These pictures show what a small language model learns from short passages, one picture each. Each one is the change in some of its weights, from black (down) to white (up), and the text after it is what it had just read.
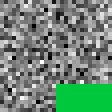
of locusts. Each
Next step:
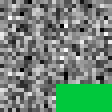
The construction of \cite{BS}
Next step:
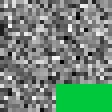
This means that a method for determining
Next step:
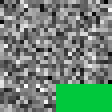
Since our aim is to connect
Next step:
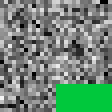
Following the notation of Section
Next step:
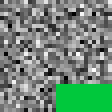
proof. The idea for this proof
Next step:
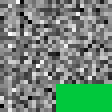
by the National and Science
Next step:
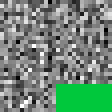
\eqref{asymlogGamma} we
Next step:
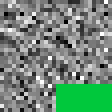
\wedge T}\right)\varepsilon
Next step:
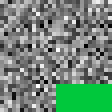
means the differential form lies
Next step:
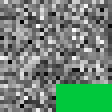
below. \subsection{The
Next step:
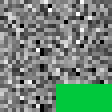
fixed for the coupling
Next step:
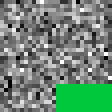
convergence archive $C^T$,
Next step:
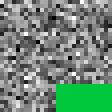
possess only polyhedral or
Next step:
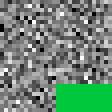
density (matrix-valued in our
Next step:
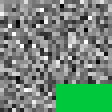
shown that for the second weighing
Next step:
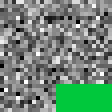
in $G\rtimes \Z$
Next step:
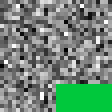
basis of $J$ modulo
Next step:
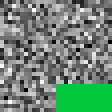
In the present work, we
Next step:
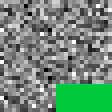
either trivial or an
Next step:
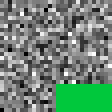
easily verified that
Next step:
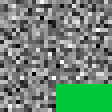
sets $C$ and $D$ have
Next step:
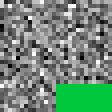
generated left $A$-modules,
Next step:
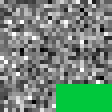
on \cite{G} Theorem
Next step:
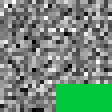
the linearizing coordinate for the flow
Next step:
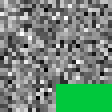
between the HBH spacetime and the
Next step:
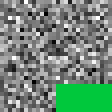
in a natural manner (see
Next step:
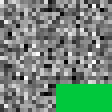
\end{align} Recalling that
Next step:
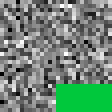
length $\omega^\omega$. This
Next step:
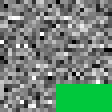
arbitrary set). is to be
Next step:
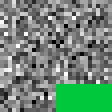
Gorenstein projective dimension of
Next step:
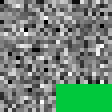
closed disc of radius
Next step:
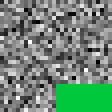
term. As in (39), we
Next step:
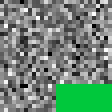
convex, i,e.,
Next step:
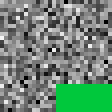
,$ for all $k\geq
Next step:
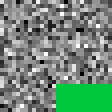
following two conditions, $H_1$.
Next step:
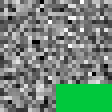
is cyclic of order two. Let
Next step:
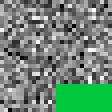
and, more precisely, we
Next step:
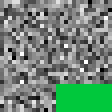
an abelian object in the
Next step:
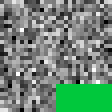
}\left( x\right) =\nabla
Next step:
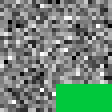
with multiplicity $e_i$.
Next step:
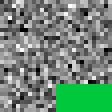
of Lemma 4, by proving that the
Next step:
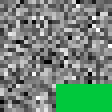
d,$ alors $\alpha \in
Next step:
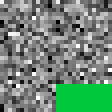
N},$ where $\rho$ is a
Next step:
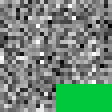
metric preserving function} provided that
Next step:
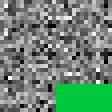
long memory processes with
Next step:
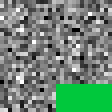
du \int_{-\infty}^u
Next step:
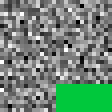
and consider the ideals \[
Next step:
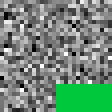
is even, \begin{align*}
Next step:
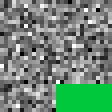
We now recover this identity
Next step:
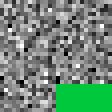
obtained by attaching $C$
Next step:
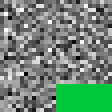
and onto. In both cases
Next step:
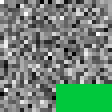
$V_i\subset V$ and
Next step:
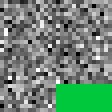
solution of (\ref{problem})
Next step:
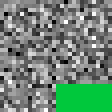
and $w_{i}$ are the
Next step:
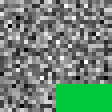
infinite-dimensional Banach space and
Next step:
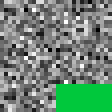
as a time-derivative of the
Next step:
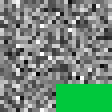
\end{array}\right) =
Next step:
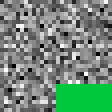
on canonical bundles.
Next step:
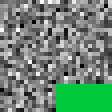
in which Breaker can
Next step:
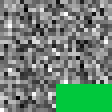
heuristics is the use of
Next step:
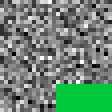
fixed perimeter is maximized
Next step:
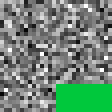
on $\omega$ and is convex for
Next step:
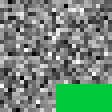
w_B$. \end{enumerate}
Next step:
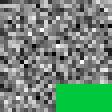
all critical heights are
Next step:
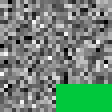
integral $J^k$. All
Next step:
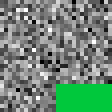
$\xi^\omega$ determines which elements
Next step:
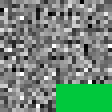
{\sin \theta\pi}
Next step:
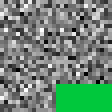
finite graphs in the plane (where
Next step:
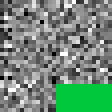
will enable us to make the following
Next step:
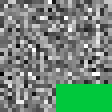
a well-defined closed operator and
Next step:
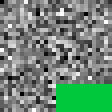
semigroups of maps.
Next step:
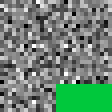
follows easily from the above that we
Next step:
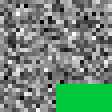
two mirrors of LBT
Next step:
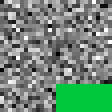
one of the classes where they have a
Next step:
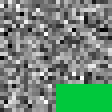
\rf{A8}, one has
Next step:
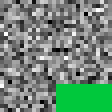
representation $L_m$ of the vector
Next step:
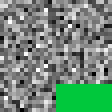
for some sequence $\beta.$
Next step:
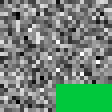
number. It seems to be
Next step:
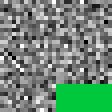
is an associated hypergeometric series
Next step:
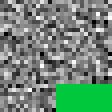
than one is determined by its
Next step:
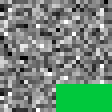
The case $d=\delta$ of Theorem
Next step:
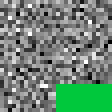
examined in the present
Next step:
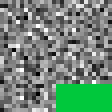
for all $(s,t),
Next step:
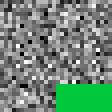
be useful in some cases, for
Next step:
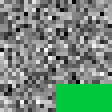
triple associated to the noncommutative
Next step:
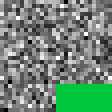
knot $K$. For each
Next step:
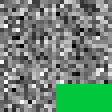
l'enveloppe convexe
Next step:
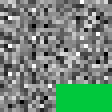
a more symmetric formulation of the
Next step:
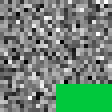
observe even greater
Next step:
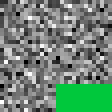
on the propagation speed
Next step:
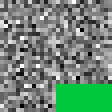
munissons l'espace
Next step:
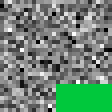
The state set of $\aut$ is
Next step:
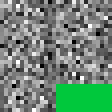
\ref{section8}. This method
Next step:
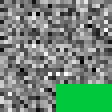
according to the chosen
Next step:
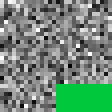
\begin{equation*} A^{\alpha}
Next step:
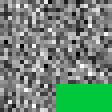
\qed Note, for $v
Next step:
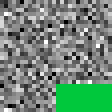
relaxation of safe conditions based
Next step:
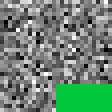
curve For urban
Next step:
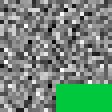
to $S$ in order to get
